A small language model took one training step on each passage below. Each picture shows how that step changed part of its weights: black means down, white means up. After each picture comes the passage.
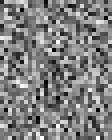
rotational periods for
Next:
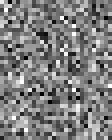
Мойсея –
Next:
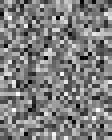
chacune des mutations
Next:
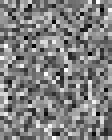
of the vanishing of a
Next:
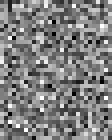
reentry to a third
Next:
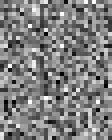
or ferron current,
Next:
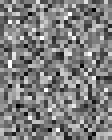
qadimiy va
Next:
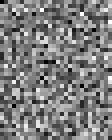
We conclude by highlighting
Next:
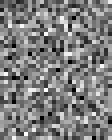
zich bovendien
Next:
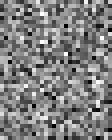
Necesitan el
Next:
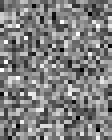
solar metallicity,
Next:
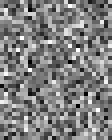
Collecting terms, we
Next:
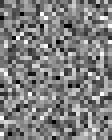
and additional leptonic components
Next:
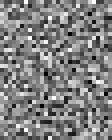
NDW described in section
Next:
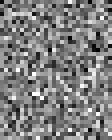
on the idea to
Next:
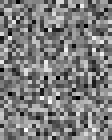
23 questions regroupées
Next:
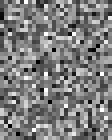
ativa. Mediante
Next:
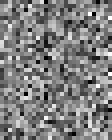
ayniqsa muhim
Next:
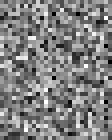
serta pengelolaan
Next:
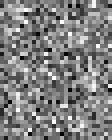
яратади. У
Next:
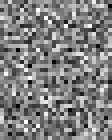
Multiplier with
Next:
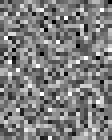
een vertaling van een
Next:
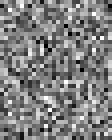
estimating tPSA
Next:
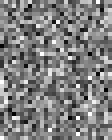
of the universe, even
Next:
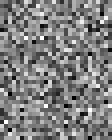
by showing the evolution of
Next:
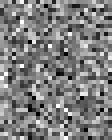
probability of no new infections
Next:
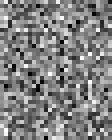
interval of possible masses of
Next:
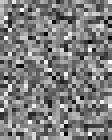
number of 40~keV
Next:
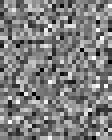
hududi uchun keng
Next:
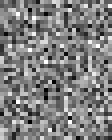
National Observatory on
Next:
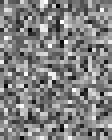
connections between the Sun and
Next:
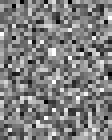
tomon belgilarini
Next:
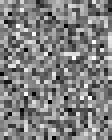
process (which is actually
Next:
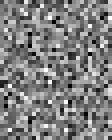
null hypothesis that
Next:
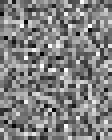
code included in the OAI source
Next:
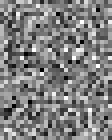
$ is the loser
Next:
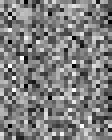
et son adoption par les
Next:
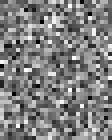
is easy to satisfy,
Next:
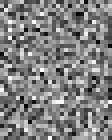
detector contribution can either enhance
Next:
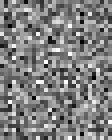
nomlaridagi *burg,
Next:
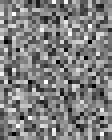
boshqarish emas,
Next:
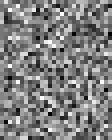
additional free parameter, known as
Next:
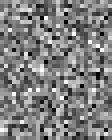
Office of Science.
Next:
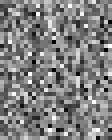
tutulması için
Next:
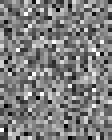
the next we will make
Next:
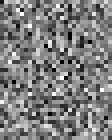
были присущи
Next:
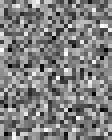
disappears and the
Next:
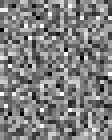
nafas oladi.
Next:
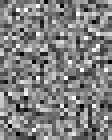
a partir del modelo de
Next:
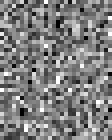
serial assay to
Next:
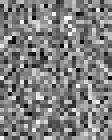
\mathcal{S}$ scales
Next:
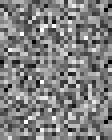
consider a common coordinate system
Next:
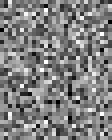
boshladi va XIII
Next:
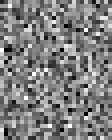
the lepton pair, and
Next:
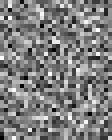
відповідно до
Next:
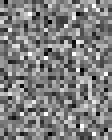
de la RSE
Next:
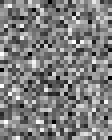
es importante; 3)
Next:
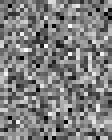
at constant displacement rate.
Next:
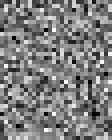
o'rganishi mumkin
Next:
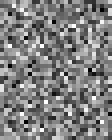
More precisely the gain
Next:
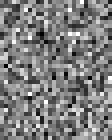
L. Pan,
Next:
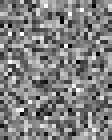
платформ даёт
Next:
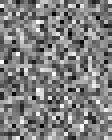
will be used to create
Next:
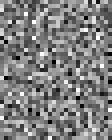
associated with chip design also
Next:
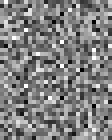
que envolve ações
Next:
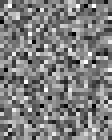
jurnal yangi sonini
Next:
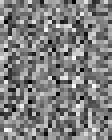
$ r $ is small,
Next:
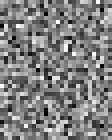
of BH mass loss
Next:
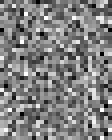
log-normal distributions of the
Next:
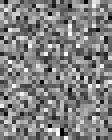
віддалено і
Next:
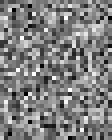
The CSI300 index
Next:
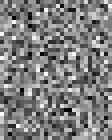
A first collection of
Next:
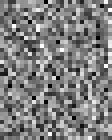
sohasidagi strategik
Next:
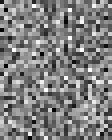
National Natural Science
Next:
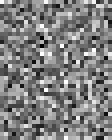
aksi durumda
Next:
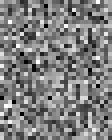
de transmissão de
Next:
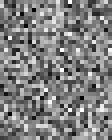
include Dirac masses is
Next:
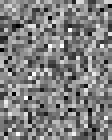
the transitions upon
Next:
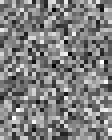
to produce accurate execution statistics
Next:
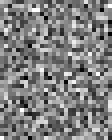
\omega_y =
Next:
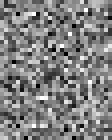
case in the SS regime
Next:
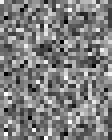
between Baselines and
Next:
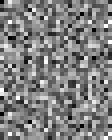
can escape the
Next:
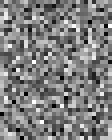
planet by the passing star
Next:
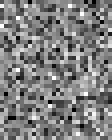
- Sutarno
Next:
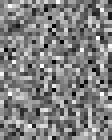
especially as soon as
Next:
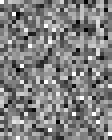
a,b}$ is described
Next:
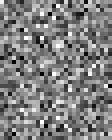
cannot exist in principle. It
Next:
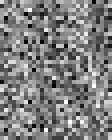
НААН О.
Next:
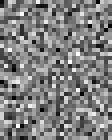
galactic-field stars is
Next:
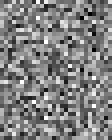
du puceron,
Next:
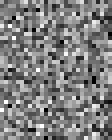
Encoding* Many
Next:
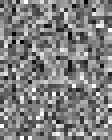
method is twofold:
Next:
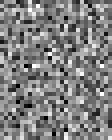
{\bibinfo {author}
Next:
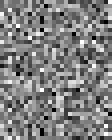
Compton opacity and
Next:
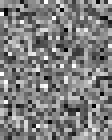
leaky SiN
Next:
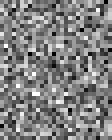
for the partition with minimum information
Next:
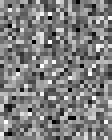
words, and in relation to
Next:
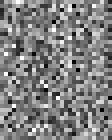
the inter-shell
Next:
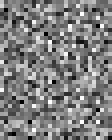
with a current focus on
